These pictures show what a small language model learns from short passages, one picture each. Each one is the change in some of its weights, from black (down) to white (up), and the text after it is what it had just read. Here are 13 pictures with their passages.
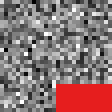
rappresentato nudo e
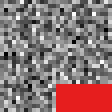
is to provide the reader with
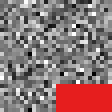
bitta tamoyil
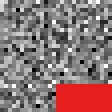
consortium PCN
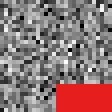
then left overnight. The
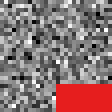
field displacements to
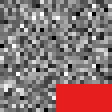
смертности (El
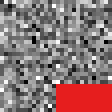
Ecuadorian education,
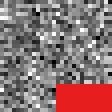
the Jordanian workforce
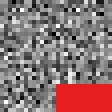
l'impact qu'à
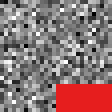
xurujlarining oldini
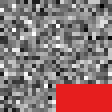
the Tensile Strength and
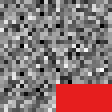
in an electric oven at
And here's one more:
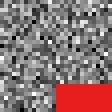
society (government,
